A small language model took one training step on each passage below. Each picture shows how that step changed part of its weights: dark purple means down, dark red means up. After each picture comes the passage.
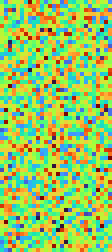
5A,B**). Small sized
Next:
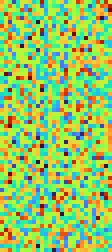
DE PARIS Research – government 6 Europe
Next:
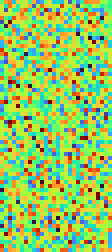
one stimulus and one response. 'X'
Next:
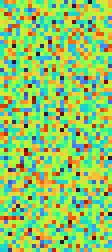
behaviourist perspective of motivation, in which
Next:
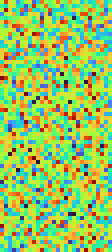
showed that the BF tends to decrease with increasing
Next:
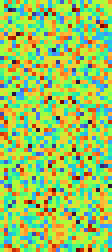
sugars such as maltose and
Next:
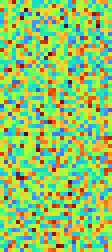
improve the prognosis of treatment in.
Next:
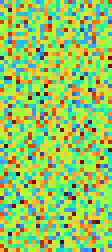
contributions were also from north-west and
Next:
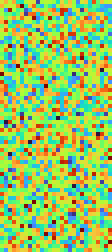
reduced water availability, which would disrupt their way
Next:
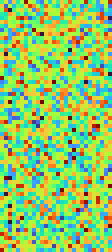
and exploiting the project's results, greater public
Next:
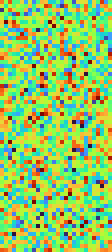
as 11% (11 respondents), agree 41%
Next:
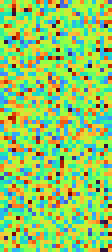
Kitab Al- Tahara,
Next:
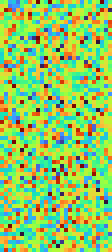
of Jiangsu buy endowment
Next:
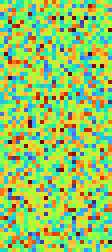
of nine channels, specifically Pz,
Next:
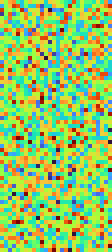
In this phase it is explored how to make
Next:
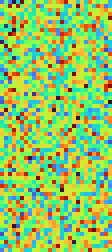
Key: += Present and - =
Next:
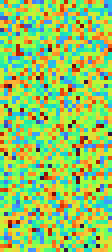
in a natural setting with minimal development. However,
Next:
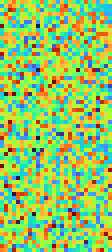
Various feature extraction in any classification system is the
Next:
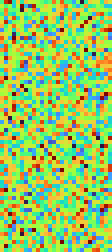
civic cultures to take root
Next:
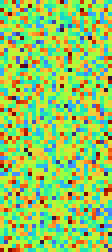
book 'Tourism in India' advises
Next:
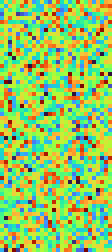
system unit, each element of which has certain typical
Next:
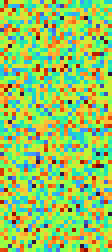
of the agricultural labourers and the
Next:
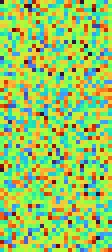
celebrated wihāra called
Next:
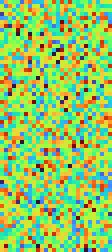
for a treatment modality where a family member's
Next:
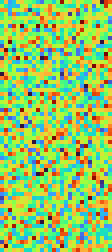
entire design. The inverter's output is
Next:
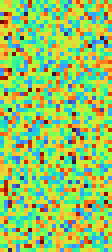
information campaigns are at a
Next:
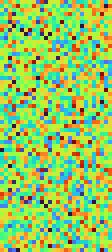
The validated methods have met requirements of the
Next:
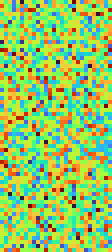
source for mutations, e.g. the
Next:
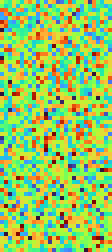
the proposed filtering antenna (FA)
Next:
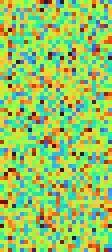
Request Scoped Dependency ```
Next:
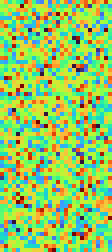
as a function of optical density. The procedure to
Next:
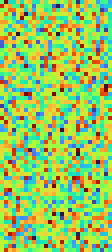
discharges of watery, red
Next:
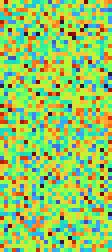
classes and in all different scenarios in which learning
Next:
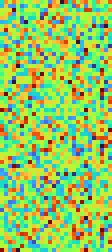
to the inverse kinematics of the
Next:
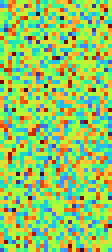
C has key prognostic significance. In
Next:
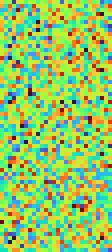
as the associated costs mimic the challenges of
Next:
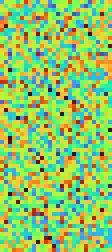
models such as the transmission line model in
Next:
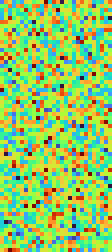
weeks, while using TEE revealed 15 patients with
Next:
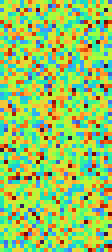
and NCPS among inactive elderly
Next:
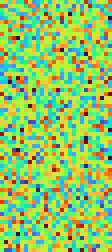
and trade sectors, resulting in technology transfer,
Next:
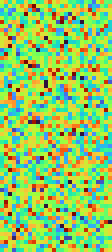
temperatures 130-151 $^\circ$ for
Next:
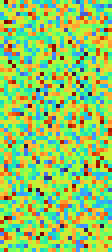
potential to raise economic growth (WHO,
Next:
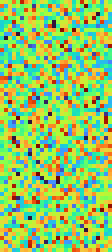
obtained a maximum score of 154, a minimum score
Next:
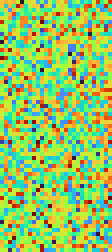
are applying in urban areas, for decreasing the
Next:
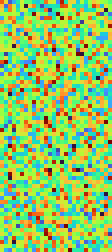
included (under testing) Under development,
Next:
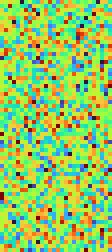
toxicity over the next 24 hours. With the
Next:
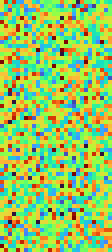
provide practical insights for healthcare providers,
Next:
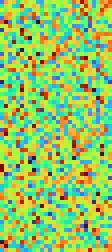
entire procedure was explained to the patient in detail and
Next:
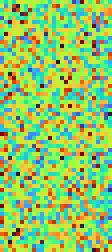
a pan-European consortium
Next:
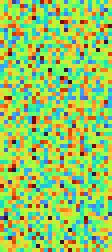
patient compared to the RT PCR negative patients and
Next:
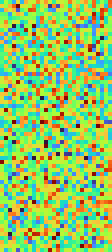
with the diameter of 10 mm and the thickness
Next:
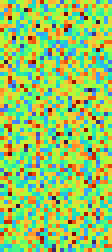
Visual S P8 Frequency Percent
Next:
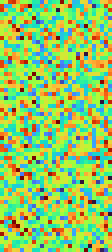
caregivers, caregiver, cancer,
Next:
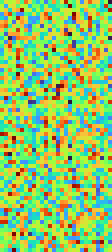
the system. It is found, that the
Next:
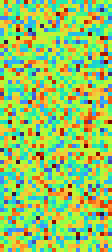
on the entrance surface of the analyzer.
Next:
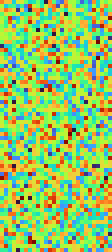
adapting higher bandwidth efficiency. We
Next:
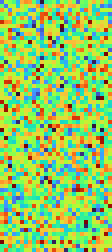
is one more **misconception regarding
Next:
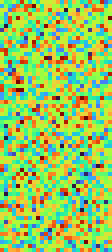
matching profiles in the lower window, including
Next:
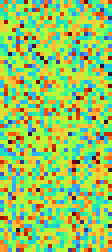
and designer, and are very helpful for the
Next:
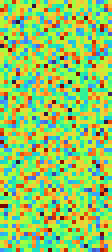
from EzTaxon server using the
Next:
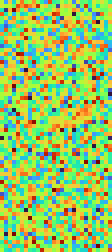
in Al₂O₃ pans. The temperature
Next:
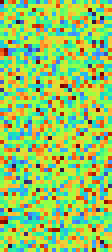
a Sidon set. ■ Proposition
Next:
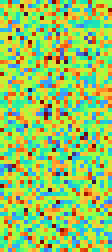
x 0.8) meters. Table 2.
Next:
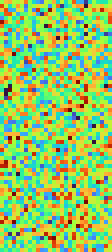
research and technology along with a well-functioning
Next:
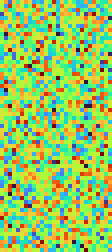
for each line of text to identify the genus,
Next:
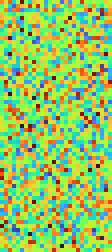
using inbound invoice amount data for
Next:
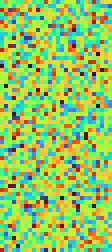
comorbidities were obtained from the patients after
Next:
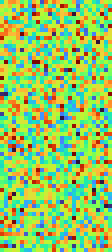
infrarenal aorta and visceral
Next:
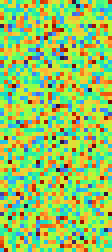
when implemented using FFT methods, greatly reduce
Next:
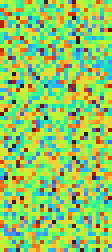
the studies summarised are available in the
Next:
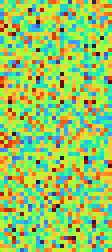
vaccine hesitancy in
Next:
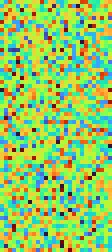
different degrees of RPR explore the
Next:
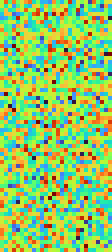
of the immune system and the risk of
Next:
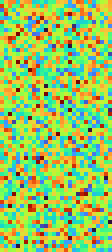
does not affect blood density¹ ρ^*
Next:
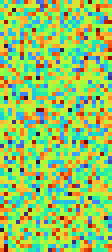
more visibility and make its heritage more
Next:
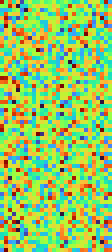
soums. Funds allocated
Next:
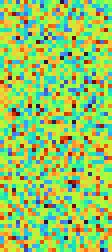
measure was unable to solve African economic
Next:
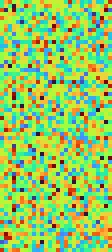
of serum albumin changes in
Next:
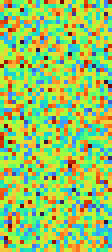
health concern for children, pregnant women,
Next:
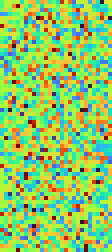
This is because, after the reformation, the
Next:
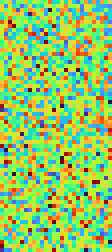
and validity of the findings by reducing potential bias
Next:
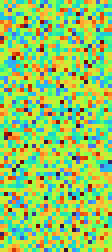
are usually the object of safety commitment
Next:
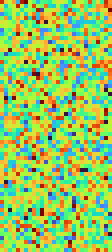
developed for radar systems [5] but has been
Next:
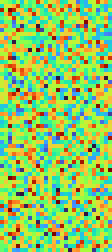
S., Sancheti V.P.,
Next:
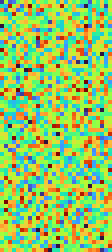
will affect the tablets weight and hardness. The
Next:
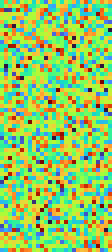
Leray–Schauder fixed
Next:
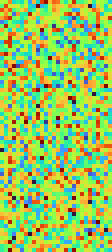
D levels at three weeks was 3.25 ±
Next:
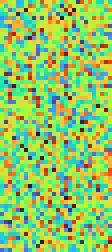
DE, EL, LU,
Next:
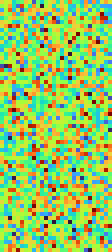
displacement without and with filtering compared to the
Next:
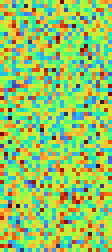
of clarity in understanding user trust and its
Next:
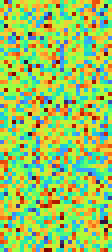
bromelain, keratinases and
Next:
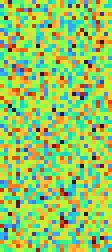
resign as Co-I. - For personal
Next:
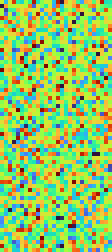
solvolysis reactions are zero or first
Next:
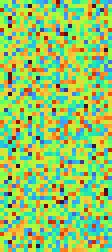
Damiano, Baroni
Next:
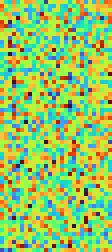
designed the study, performed the statistical analysis,
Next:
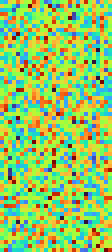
metalloproteinase and other compounds
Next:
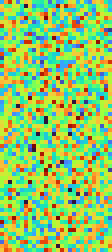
model is innovative learning that is student-centered
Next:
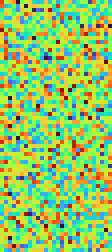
given to us on the grounds that the data collection
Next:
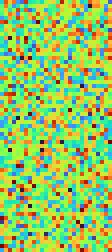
active software developer, having implemented in excess of
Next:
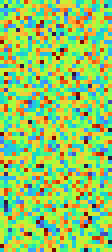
and download from the website:
